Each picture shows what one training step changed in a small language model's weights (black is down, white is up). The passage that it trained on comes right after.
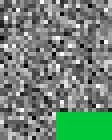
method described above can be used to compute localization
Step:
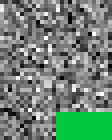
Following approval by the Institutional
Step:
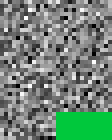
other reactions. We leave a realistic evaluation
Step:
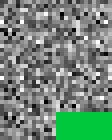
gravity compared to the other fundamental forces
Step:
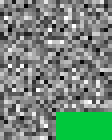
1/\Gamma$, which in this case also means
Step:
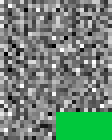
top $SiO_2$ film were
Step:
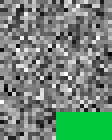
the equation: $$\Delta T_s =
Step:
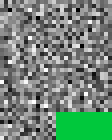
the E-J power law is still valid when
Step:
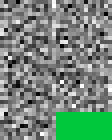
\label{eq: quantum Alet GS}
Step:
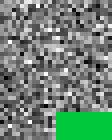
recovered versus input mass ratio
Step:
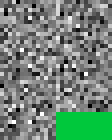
vector) behavior. The same challenge query
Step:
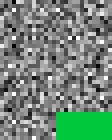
to have a good knowledge of those characters that have
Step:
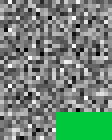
endoscopy. One of the most important
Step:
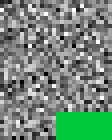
we have, in this paper, considered the simplest
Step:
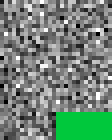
Mindfulness-Based Interventions on
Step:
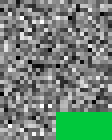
We calculated RM-rms values for each
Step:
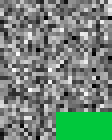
paper is organized as follows. In the next
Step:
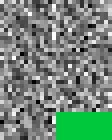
enough compared to the course material content to
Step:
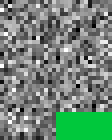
are visible, e.g., at 57
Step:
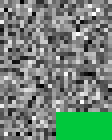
navigated the shift back to
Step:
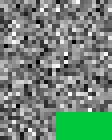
are used to study a variety of coherent
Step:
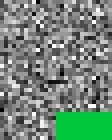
anticipate that this effect would reduce the
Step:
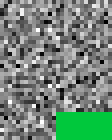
events (i.e., hours where the different
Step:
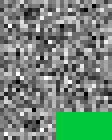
multicomponent systems is reported in the
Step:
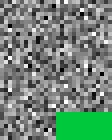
traccia sugli oscillatori
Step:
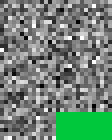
good results. The method is very simple and requires only
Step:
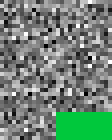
also in two dimensions the strongly disordered
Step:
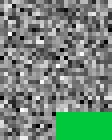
and star-shaped features, which are
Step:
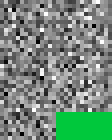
of a signal in the longitudinal correlator is
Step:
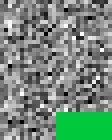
5 5.1. Test setting information
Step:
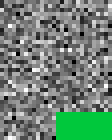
cumbersome to work with as there are potentially
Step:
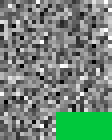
dark-field images of various silicon
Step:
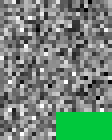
libraries through a methodical examination of existing
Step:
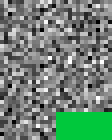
according to species diversity. The presence of
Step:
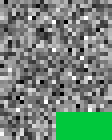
Hamiltonian for the isolated dimer of
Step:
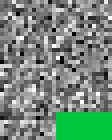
complexities of the modern world, equipping
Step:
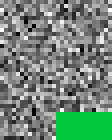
similar values of \(\bold{y}\) are
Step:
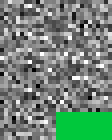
governmental entities, providing efficient technical
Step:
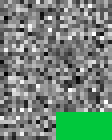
written jointly by Mamma No
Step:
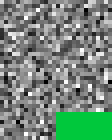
fixed $T$. Despite of this
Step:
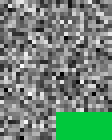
t}, \end{equation} with the
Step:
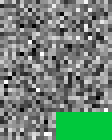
Use of Repositories There is a
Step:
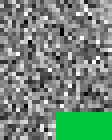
the form of laser range reading,
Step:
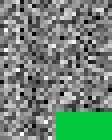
A. H. Al-Najati,
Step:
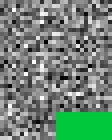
from a RN50 whitebox that uses
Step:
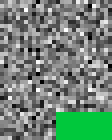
Altman, Rutgers Comput.
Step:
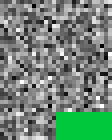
label. A similar comment applies to
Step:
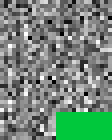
of each ANCOVA estimator to the
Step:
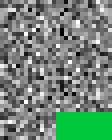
the boundary of the domain of the utility. This
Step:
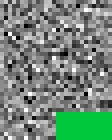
the UK, referred to as city A
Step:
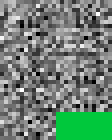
H. W., Robinson, H.
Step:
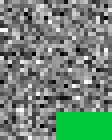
fatigue tests were carried out under
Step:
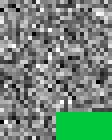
normalized structure function for three different $k$-space
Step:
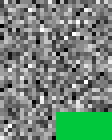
general analysis of algebraic renormalization can
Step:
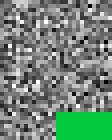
postoperative nausea, vomiting,
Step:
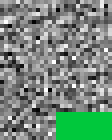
cosmic chronometers and recent
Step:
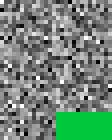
we show the first contributions ($\Delta n \le
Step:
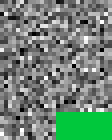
kill operations by providing advice for optimal
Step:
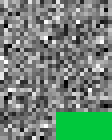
reasons that ultimately come down to
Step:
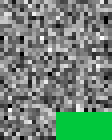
spacing used to calculate the derivative. The
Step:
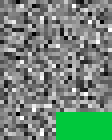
the actual cost (AC). This method is
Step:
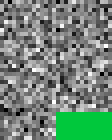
with degree~$\geq 2$ are called
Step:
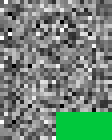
are challenged, which has been studied as a general
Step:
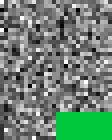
orbit around the Fornax cluster centre
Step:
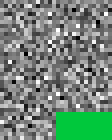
Epilipidomics, funded by
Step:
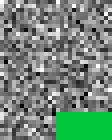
to the understanding of lipedema’s
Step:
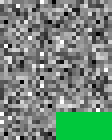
inaccurate. The envelope of the
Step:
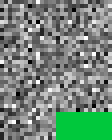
MTI \citep{Kun12}. The most
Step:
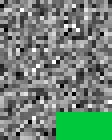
is also relevant to phase behaviours of composite soft
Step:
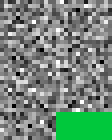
its projections on the lines formed by
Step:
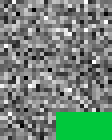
among Geriatric Women: An
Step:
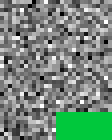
in terms of two fermionic generators, the
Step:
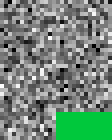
susceptible to overfitting in
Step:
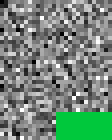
electrodes became of 220, that
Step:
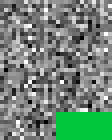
conditions \citep{Kosmides2013,
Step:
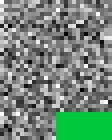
susceptibility measurements used a 10 Oe
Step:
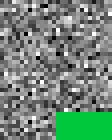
initially decided to fabricate the
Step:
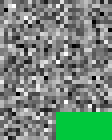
different disorder strengths: (i) The measurements
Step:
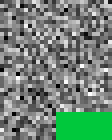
{\it vs.} log$P$ diagram,
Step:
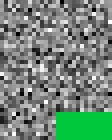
*in an argon atmosphere*, the
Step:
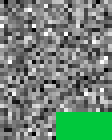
and limit the overall dynamic range, they enable
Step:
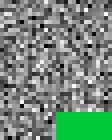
labeling is called an odd mean graph.
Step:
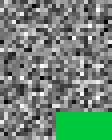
`eliminated'). Finally $
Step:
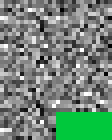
Coulomb diamonds has been observed
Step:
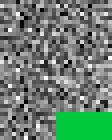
PH 6, elution by Rapid and
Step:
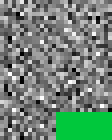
the post-outburst cooling allows
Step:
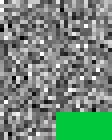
primarily benefited single-speaker
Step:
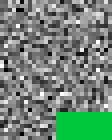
by the numerical results of the Hubbard model
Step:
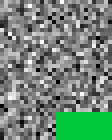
a specificity of 98.5%.
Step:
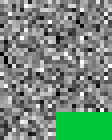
the existing bipartitioning algorithms
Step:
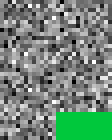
homogenized one, c_1^h and
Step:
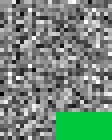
distinguish between true power-laws
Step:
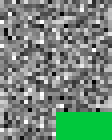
the average phonon number of the mechanical
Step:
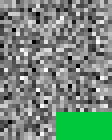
rich sound possibilities by comparing those
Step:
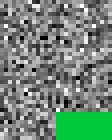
agri-food system. *Food
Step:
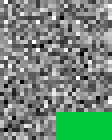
advancing and optimizing transportation systems to
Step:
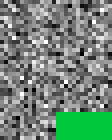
measures to be undertaken with high priority
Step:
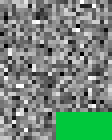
to introduce a joint analysis of the study effect
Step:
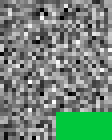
materials was by impact angle of 45° and
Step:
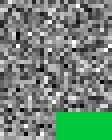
verification process. In addition Hyperledger
